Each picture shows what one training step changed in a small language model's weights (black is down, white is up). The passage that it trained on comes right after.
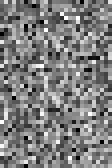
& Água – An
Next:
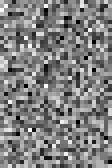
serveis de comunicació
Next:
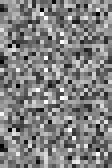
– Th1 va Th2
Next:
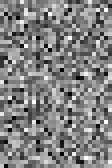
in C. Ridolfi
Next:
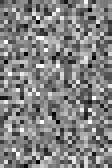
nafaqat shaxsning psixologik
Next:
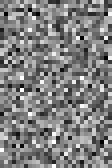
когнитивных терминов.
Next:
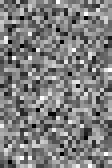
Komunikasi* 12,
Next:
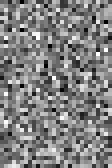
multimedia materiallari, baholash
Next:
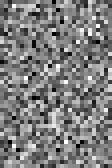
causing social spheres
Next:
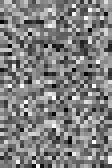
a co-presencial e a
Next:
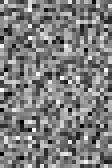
mucho menos darle aplicabilidad
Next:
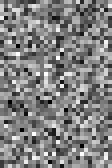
o montante de dinheiro
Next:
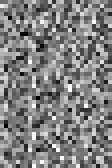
insoniyat ongli hayot
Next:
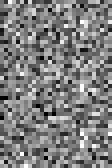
хизматчиларнинг жипслиги
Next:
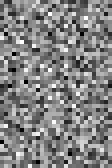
retrouvée dans notre
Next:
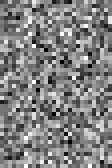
e a protagonismo
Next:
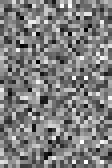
na hun achttiende
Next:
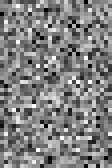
employees' sample
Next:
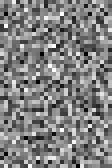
ekologik va ijtimoiy salbiy
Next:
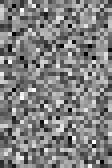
“o mesmo, mas de
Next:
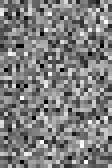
un pedestal de
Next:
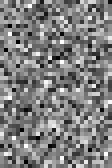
propriedade semântica
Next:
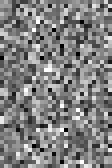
особености в действието
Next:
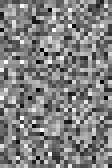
быть ограничен или
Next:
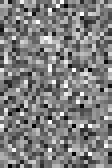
выделяют исследователи и
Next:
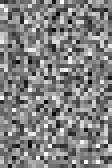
adotar a sustentabilidade nas
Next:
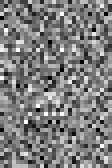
va semantik tahlilga
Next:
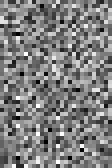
ruang pembacaan
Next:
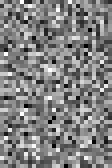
asarni faqat tahrir qilish
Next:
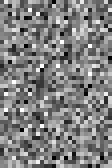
ofrece una lectura
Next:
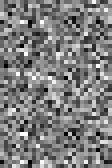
wobec osoby
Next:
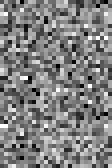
cobertas. São
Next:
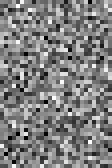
aconteça, alguns aspectos
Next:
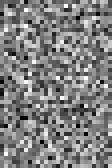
гербицидов, а
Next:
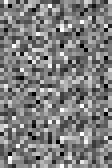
16 больных) сумма
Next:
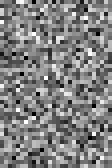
alors que le fréteur
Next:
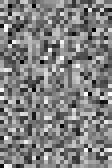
IBGE →
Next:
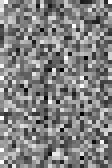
правового регулювання використання
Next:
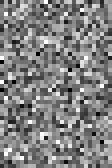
amalga oshiriladi. Masalan,
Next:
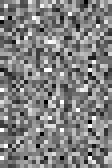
jarayonini ko'rsatadi.
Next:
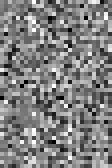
com o meio ambiente é a vida
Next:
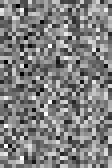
Paulo. Vivemos numa
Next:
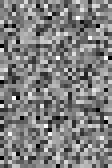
удосконалення під
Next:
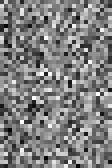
entalpias médias de
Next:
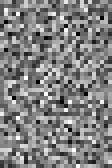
paciente, visto que
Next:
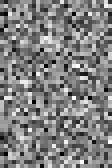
выставки, парки
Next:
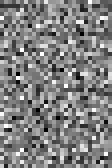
notre problématique. Cet
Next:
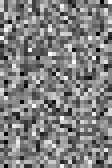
o cuidado em todo o
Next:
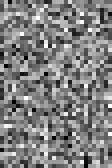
sus medios de expresión;
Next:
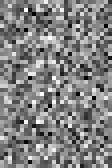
xizmatga qiziqtirish uchun
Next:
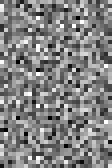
в Узбекистане, обеспечение
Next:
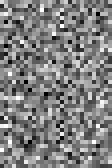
Os resultados destacam tanto o
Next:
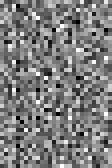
die sich speziell mit
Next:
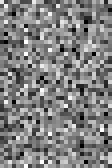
sont prouvées être des
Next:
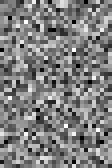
telejurnalistlarda stand
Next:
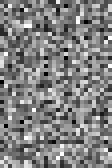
аналізу таких характеристик, як
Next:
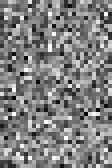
sanción impuesta, la
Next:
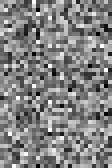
méthode inquisitoire
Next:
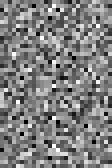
elementos de racionalização de
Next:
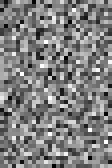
adolescentes em privação de
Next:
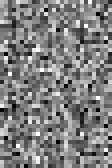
створення сприятливої
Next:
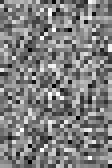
eficientes e funcionais,
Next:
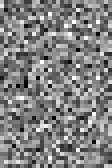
tanto trombosis venosa
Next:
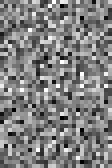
маршрут минг
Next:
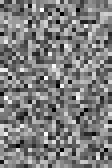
en España: Asociación
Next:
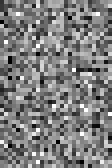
здесь можно найти
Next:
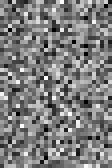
en disfrutar de un
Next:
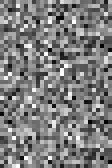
grains in pods and
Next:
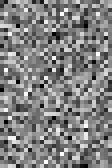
КАК МЕРА
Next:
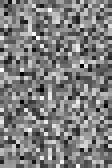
Uning asosiy vazifasi butun
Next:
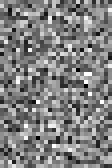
prototipado uma
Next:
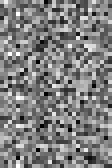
ya que influye tanto en la
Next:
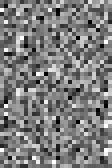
sariq saqichday
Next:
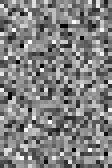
Janr, poema,
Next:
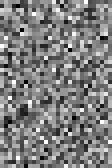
com baixa umidade
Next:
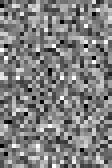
grammatik va semantik
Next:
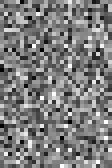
revista oferece acesso
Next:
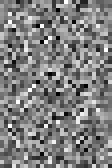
tonnadan ortiq azot
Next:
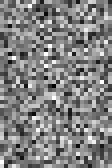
a propriedade direta
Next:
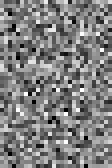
tushunchasi va tilni
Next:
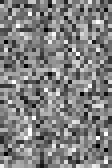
havoni toza tutish,
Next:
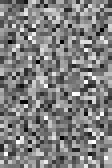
kelishilgan ma'noni
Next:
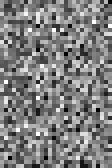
единицы) в
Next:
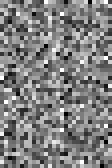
уровень финансового потенциала
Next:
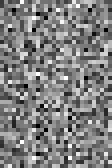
kan ses just som ett
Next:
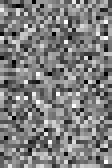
nama Badahulu
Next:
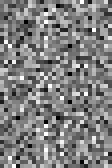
хлопчатника. В
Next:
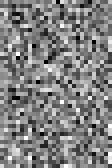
va nazoratini amalga oshirish qulay
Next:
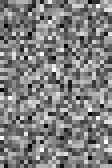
a indicação expressa da
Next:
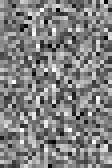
educacional, utilizando a
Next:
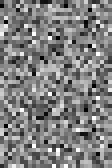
психологик жиҳатдан
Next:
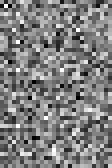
de Tulcán. El
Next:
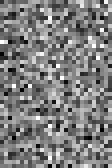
la créativité et à
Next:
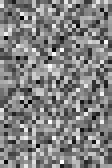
va vazifa jihatdan o'ziga
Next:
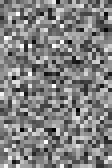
okazało się, że
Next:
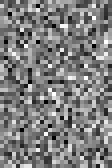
complex inland waters using
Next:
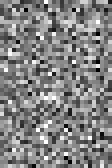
possuem uma estrutura
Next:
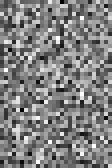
пән емес,
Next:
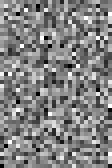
interrogantes que nos
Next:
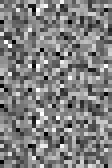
السوق، ولن
